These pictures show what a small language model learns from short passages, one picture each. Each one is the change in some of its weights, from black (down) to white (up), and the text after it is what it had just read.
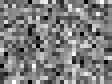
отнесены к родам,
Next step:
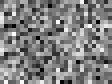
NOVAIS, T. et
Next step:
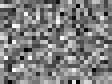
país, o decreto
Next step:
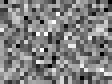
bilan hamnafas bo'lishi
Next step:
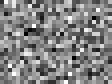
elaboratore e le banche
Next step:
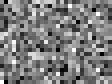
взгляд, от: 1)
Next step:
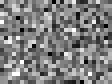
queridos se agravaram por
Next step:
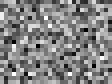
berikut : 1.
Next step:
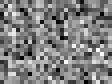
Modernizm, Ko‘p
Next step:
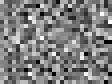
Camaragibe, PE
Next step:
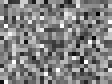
– доходи від власності
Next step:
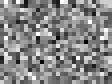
sangat penting untuk
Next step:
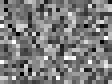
бўйича ички ишлар
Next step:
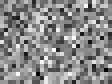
tada vėl ją
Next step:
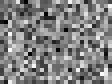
Shundan so‘ng asosiy
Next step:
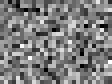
вақтини сезиларли
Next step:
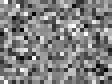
paraqiten te Tabela
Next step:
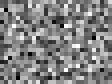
область больших частот по
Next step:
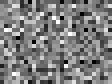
що виражалось у
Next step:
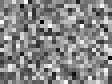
F. An iterative approach to
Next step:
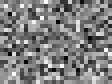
la decoración que Mitata
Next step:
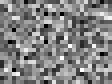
etiladigan ma'lumotlarning
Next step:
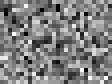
*Se propone un nuevo
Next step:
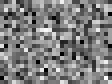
Investigación Literatura,
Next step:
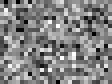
materiais educativos em saúde bucal
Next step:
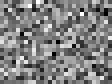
e normatizada. Foram
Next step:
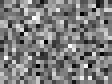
tidak hanya berfungsi
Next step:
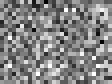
egallangan bilimlarni umumlashtirish,
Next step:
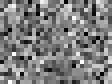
31,1 foiz ni tashkil
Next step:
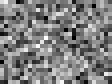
de investigación-docencia; así como
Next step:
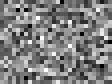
labni ko'rsatkich va bosh
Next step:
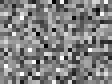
van niet-institutionele
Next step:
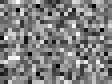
новых органов зависят от
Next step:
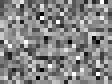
Soya o'simligining
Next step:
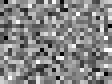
From poverty trap to
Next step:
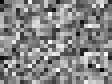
Rabies: a medical
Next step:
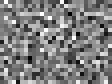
desak mobolag'a
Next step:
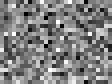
ресурса) труда.
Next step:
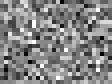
O'quvchilarning matnni
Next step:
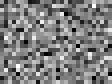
влиять на состояние нервной
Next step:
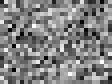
formation à l'enseignement
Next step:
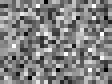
la realizzazione della
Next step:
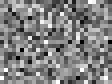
режиме on-line было
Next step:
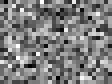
talab qilishi mumkin. Biroq
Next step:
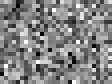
să te gândești
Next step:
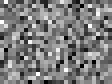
olduğu ifadelerine yer
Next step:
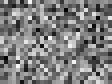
à construire les
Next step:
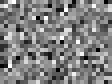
представляет налог на прибыль
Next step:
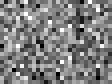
Students are also influenced
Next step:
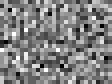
bilim ve teknoloji
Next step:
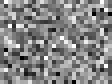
Online gateway to
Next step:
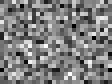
Amorrortu. -
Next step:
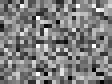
tomonidan “EMPOWER”
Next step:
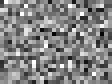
fait inacceptable au
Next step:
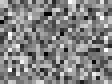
bir bola shaxsining individual xususiyatlarini
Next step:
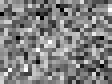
Fundamentais pela Faculdade de
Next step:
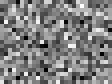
bilan o'zaro bog'liq holda
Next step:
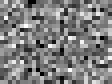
extrem de majore și cu
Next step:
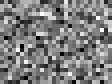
olg'a surish, uni
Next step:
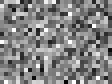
o sectorial, por cuanto las
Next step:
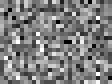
islohotlari talaba
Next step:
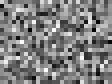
van Helleman RA is
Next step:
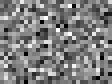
Kattabog'), Toshkentda
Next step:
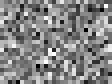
ning murakkab ekanligi
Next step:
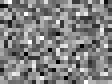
color of the horse
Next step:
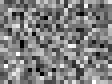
existem evidências substanciais que
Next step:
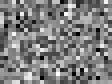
múltiples, diversos,
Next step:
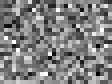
el núcleo
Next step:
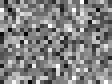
нанесения декоративного
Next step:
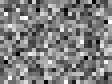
pelayanan KB dituntut
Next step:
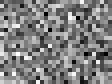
тарихчилар олдида
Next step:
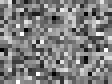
crearea oportunităților
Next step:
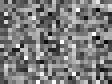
obtidos pelos autores por meio do
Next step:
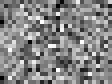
volvimento de metodologias
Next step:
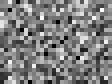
Дальнего Востока».
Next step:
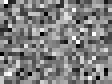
analizin sağladığı
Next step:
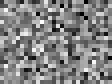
collective imagination of
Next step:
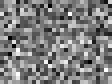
system, which are the muscles
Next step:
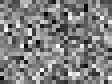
миграцияни тартибга
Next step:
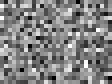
publicação de conteúdo como no
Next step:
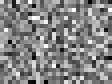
farishtalar, qabr
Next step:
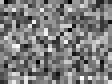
to'lovni qabul qilishga tayyor
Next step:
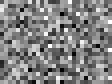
dan nasi tim,
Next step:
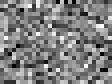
ser observada no gráfico
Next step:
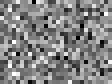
ham xuddi shunday yordam
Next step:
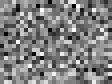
que le sol nu peut avoir
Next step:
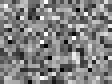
como **disociación**. Este se
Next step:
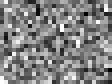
promotion des droits
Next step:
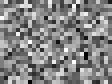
Mamani Yapura
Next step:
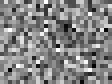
O'zbekistonda ilk bor 2019
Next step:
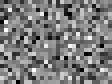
turli xatti-harakatlar
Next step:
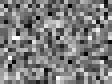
из потребностей рыночных
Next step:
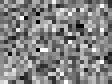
de monitoria en relación con la
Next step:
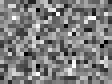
qilinadi) elastik
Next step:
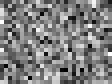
uy-joylar iqtisodiy,
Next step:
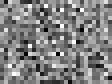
ao bem naquela avaliação.
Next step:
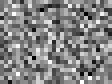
“Acceso a justicia en
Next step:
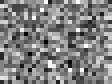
фарқлар бўлганлигини ҳам
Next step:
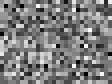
infatti, si sposa
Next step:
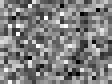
prezydenckie na
